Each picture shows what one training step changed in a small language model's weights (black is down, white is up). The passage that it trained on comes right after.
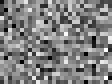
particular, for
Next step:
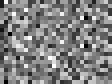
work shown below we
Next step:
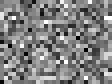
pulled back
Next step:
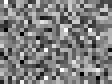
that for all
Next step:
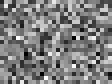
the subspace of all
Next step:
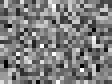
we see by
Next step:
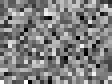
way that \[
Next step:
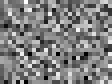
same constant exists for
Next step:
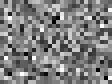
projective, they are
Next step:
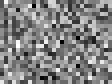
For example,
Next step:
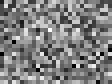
the exactly symmetric integral
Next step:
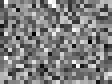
The geodesic is not
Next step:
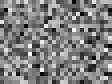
canonical Gaussian map.
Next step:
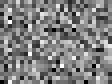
mapping. In
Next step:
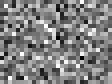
in this paper we
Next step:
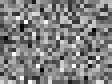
from a Riemannian manifold
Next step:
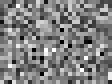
and $Q$
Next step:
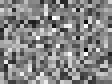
lack effective
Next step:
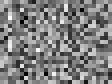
completed by the
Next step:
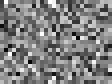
The model parameter
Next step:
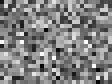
the parameters of the
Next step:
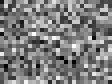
the case of a
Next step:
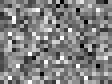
= n$ in
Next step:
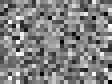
description'' of
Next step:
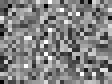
comparison theorems
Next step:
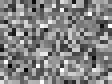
of the generator
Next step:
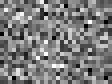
{arch}, define
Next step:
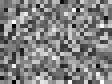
the public
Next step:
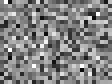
will be shown that
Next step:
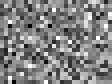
Where is
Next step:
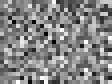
curves in characteristic
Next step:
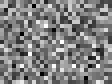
as a subalgebra.
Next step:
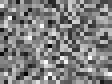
combined with the
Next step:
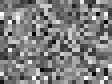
An example for how
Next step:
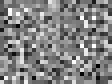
statement must come
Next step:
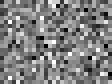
power consumption is
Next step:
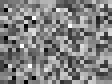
superspaces with
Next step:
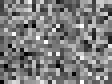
variable coefficients in a
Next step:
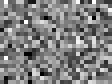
by contradiction that
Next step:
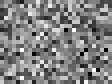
be used to establish
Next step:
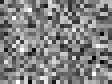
arguments in
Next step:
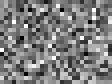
. \eneq
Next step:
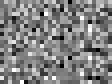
3mm Suppose that
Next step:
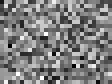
the entries of
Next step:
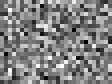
function $u$
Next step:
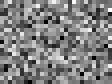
complex eigen values is
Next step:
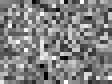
following associated Dirichlet
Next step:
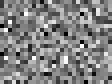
We conjecture that there
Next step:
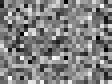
occurs if one
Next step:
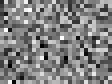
shown that the both
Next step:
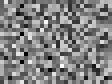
if for each positive
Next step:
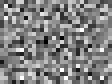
on $\Omega$.
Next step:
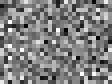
sense, then the
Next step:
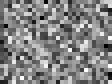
initial data and apply
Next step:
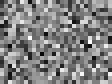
apply the induction hypothesis
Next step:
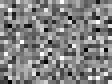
set of valid
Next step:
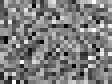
There is a constant
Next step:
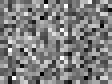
Context data and
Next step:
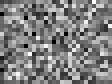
questions in
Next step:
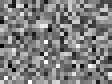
of the heat
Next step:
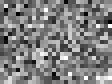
a lower-dimensional
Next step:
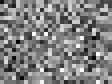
to the upper half
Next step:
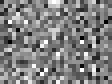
note we give a
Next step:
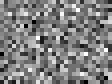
deviations estimates
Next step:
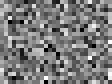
modeled by
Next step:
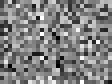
are shown in the
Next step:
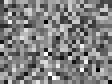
commutes with the
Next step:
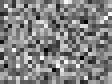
in strong contrast
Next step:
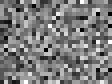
regarding numerical
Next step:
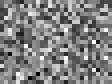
be any point in
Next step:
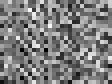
boundary regular fixed points
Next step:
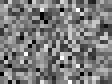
\psi \in
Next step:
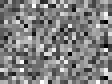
impact of
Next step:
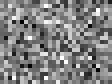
Based on
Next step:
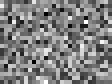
assess the
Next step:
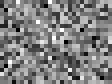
In particular, we
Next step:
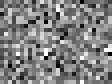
point in the
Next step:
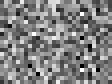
we are in case
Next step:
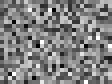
rational. This
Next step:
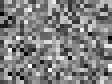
standard contraction mapping
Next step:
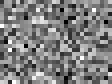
was unable to
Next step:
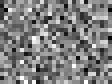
homomorphism satisfying
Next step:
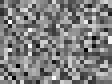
follows. Given a
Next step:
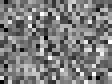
formulae. In
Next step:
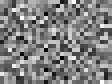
runs over
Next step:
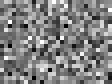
elements of finite groups
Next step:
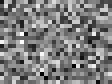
the upper bound of
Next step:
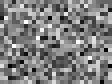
generated by variables
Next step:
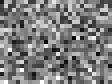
the elements of
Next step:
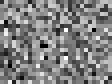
conclude that the standard
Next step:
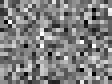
follows that to estimate
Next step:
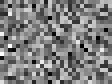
designed to
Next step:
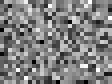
state our main
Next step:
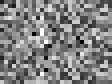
to improve the
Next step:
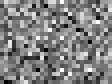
Let $F$
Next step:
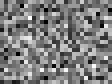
proved similarly.
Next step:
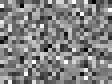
complex projective manifold then
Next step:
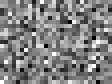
matrix by the weight
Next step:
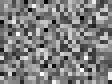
and 2. in
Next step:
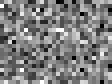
symmetric pairs of
